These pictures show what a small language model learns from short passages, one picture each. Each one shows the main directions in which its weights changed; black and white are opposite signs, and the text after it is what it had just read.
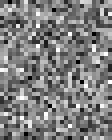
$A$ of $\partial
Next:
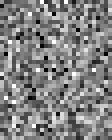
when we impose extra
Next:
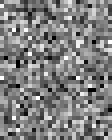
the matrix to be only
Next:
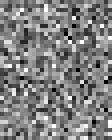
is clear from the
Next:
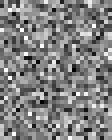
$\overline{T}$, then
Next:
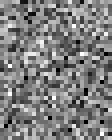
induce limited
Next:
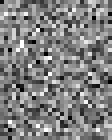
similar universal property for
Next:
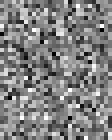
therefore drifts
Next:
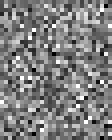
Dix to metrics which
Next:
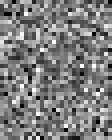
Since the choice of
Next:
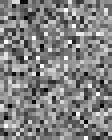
in this way, one
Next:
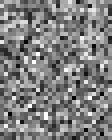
the parameter $c$ can
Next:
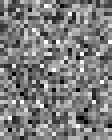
1,$ thus we
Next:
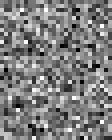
is trivalent if and
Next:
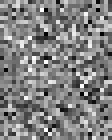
have? \item How
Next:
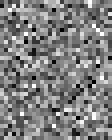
$\HK$, then
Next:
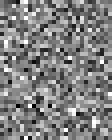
invariance of the
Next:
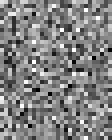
first publication.
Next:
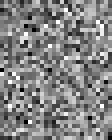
components homeomorphic to
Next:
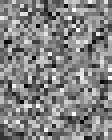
to the problem of solving
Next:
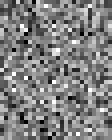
Solution by L.
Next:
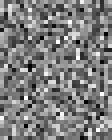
Legendre polynomial
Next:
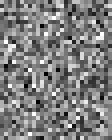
two forms $f$
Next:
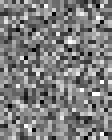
We borrow this definition
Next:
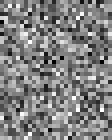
that resolution quivers
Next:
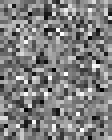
of the non-negative
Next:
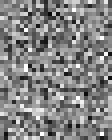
to multi-level
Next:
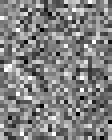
to show that there exists a
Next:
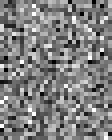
first visit to a
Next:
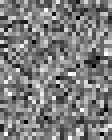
divided into high-
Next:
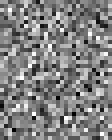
group have a computable
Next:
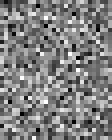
and applying the formula of
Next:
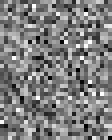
\mapsto F(t,
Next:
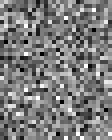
exactly the same distribution.
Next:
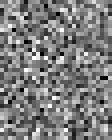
concerning the
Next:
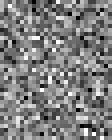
Y'$. Then there exists
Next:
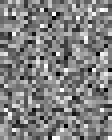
various ranks. The
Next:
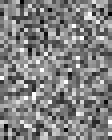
arbitrary set in the
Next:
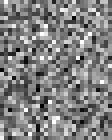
and the fact that $
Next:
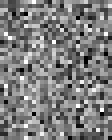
estimate based on
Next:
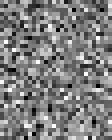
correlation between the
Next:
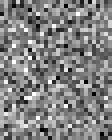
F. Previale
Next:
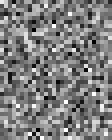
Therefore the homology of
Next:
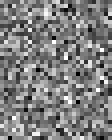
of our results carry
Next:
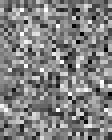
is conditionally independent from
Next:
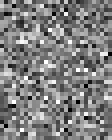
\proclaim{ Lemma
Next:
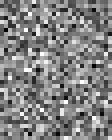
with the role of the
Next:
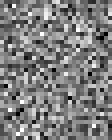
of the above problem. As
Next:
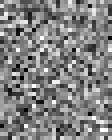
the trace operator. The
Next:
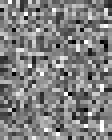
${\cal B} \subset
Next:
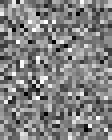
Fourier restriction
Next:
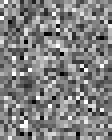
train format,
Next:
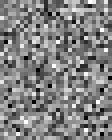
to $0$. Thus we
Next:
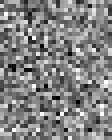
the uniform distribution on
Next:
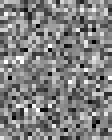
the union of the
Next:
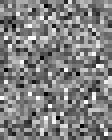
Equation complements
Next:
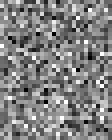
all $i \in
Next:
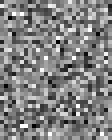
their adjoint equations
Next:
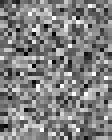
by parts or by
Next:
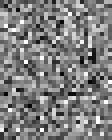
only simple cases where the
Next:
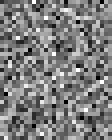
(i), all we need
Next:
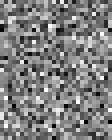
favor and open one
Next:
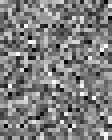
numbers and differences in
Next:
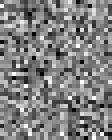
the blocks in
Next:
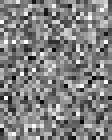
out sensitivity
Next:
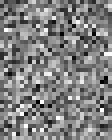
consider two different loss functions
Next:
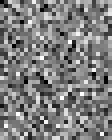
2$ and with the trivial
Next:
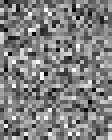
be obtained by considering
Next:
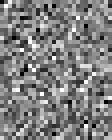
assumptions, we have
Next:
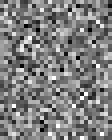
definition of metric are trivially
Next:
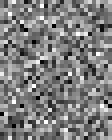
These objects
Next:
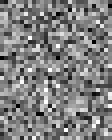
proofs of the main
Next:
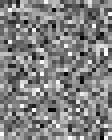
$\mathcal{T}$ and
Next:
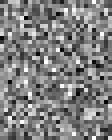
convex makes
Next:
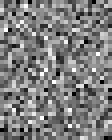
followings. Using an
